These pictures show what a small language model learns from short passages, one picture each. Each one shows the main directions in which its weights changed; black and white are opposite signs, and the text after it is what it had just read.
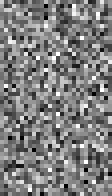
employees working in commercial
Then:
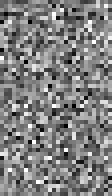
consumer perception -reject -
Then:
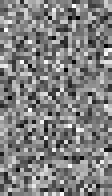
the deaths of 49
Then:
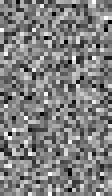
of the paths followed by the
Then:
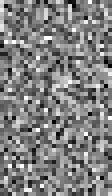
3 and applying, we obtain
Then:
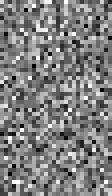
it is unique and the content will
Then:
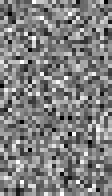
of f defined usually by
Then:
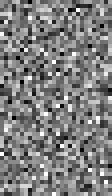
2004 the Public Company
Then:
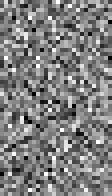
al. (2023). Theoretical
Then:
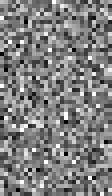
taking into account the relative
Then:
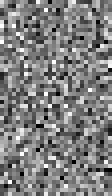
structure. Thus, with an open
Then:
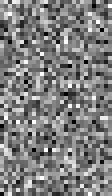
From the types of assets
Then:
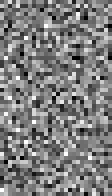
It can be used in the development of
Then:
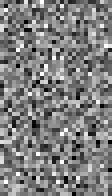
of the lyrics to a
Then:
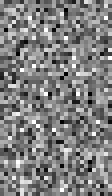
third to fifth
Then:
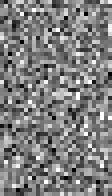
that the organic farming found to
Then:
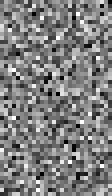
(create a configuration
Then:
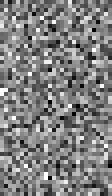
Areas (LGAs) using
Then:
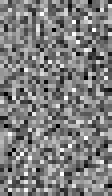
the getting of viable information
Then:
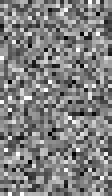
either SA at 125 and
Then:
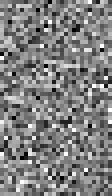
mathematics education at the
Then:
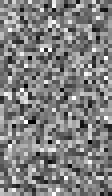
and the researchers. Both students and
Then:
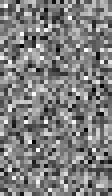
key advantages of why
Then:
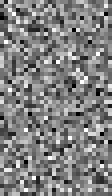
PATIENTS WITH
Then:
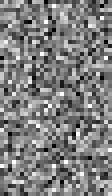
of the genes and proteins involved
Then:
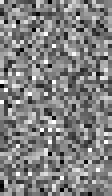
of a modular, industry standard
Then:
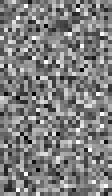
These tools provide the possibility of group
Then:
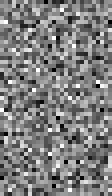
Appropriate / Not
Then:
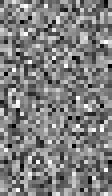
job satisfaction becomes
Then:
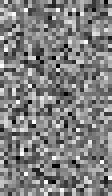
algorithm reduces the
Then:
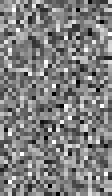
cet article : Bi
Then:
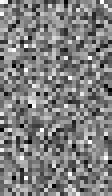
problem. A set of considered individuals
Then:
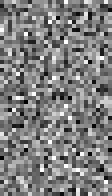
school and society in general.
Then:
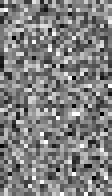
needs of students is evident in teachers
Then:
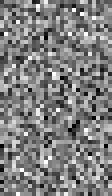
transparency for deep
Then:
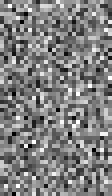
analysis of units, quadratic
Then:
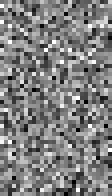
and support the challenges in Malaysian
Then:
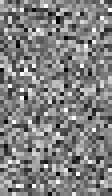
toward the center of the
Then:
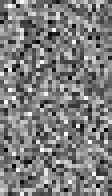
weak *Nidana*, as it
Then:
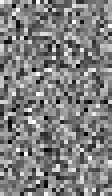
crushed Ore toward output
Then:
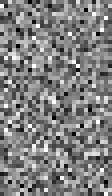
significantly high initial cost required for the
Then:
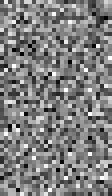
anterior part through the hands.
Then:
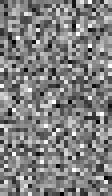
well-rounded understanding in this
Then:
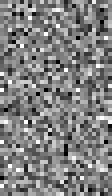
the IAU OAD. The
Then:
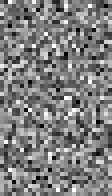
4.2.4. Engines The
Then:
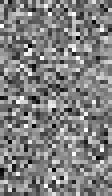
Dividend was also collected from market
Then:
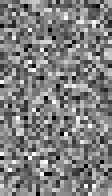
educational needs: a multigroup
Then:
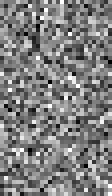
pot tray 1 and 20 leaves
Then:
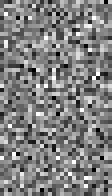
alafandi, Samar
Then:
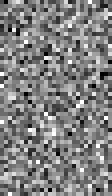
COMPASS. It
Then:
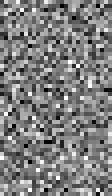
the European Union The project
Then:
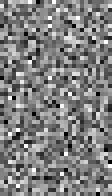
about your user personas and how
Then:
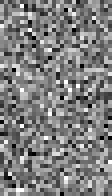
been given in the final exam was
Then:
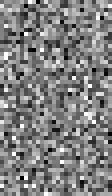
hours. In our study majority
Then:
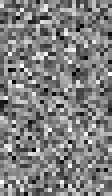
bacterial 16S region
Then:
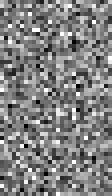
overlooked in many ecological
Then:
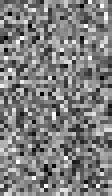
students using it to understand complicated
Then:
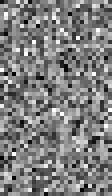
Π are special cases of
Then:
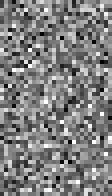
and provides a means for managing
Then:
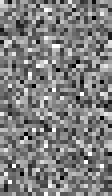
unpublished work includes an
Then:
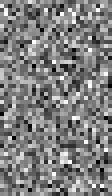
time to receive medical care was
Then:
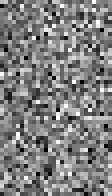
Reporting When using any of
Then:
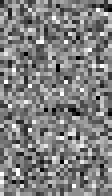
which is a key component in
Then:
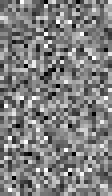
DEM was acquired and
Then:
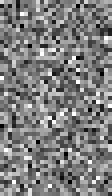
the Tonga-Kermadec
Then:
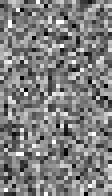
that these houses were designed and
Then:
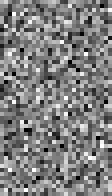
convenient sampling. A
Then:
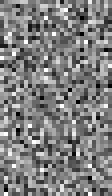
to high level of excitation
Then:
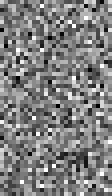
Raimo, N.,
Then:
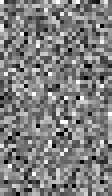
appropriate to organic
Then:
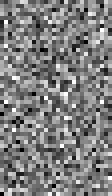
constellation of satellites
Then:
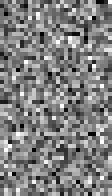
study revealed that five
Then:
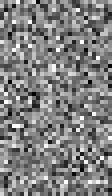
traditional and simpler
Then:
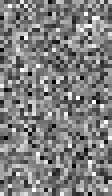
of the Canadian team.
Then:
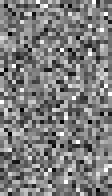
related to IoT usage.
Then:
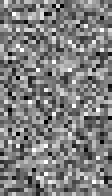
W-STEM App Development
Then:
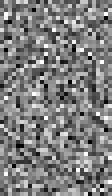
nine accepted items
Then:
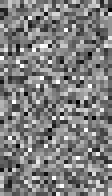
Dr. Masahide
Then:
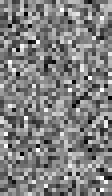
patients in the age group of 10-25
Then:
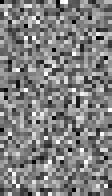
In terms of significance of outcomes
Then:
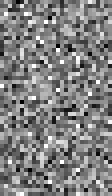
Press releases will be published on
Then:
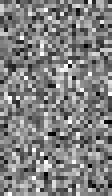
higher in Xiaofeng 8 than in
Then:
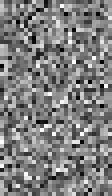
of Animal Breeding,
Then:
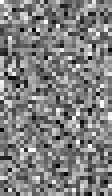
biological properties that suggest its use as
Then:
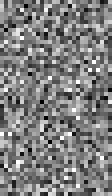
farmers' suicide
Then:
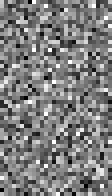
No. of CE(s)
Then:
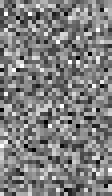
JavaScript is
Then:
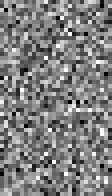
C _{org} Organic
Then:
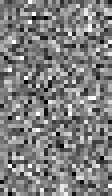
glucose transporters and
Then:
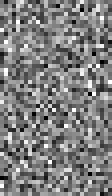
°C. Then, the
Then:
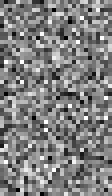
techniques also triggered several new
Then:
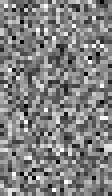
the world. The radiometric
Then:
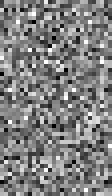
the experiments were done as
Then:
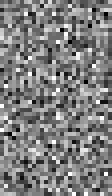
sole or even their chief business
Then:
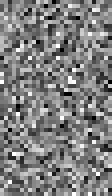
flexible and easily
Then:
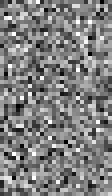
as fuel, and the
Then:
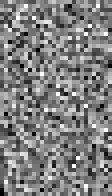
Furthermore, such tools
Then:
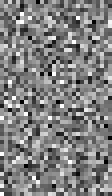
Technology, Universitas
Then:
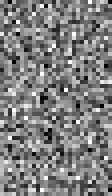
The kinetic energy, however,
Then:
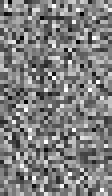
world. However, particularly after World
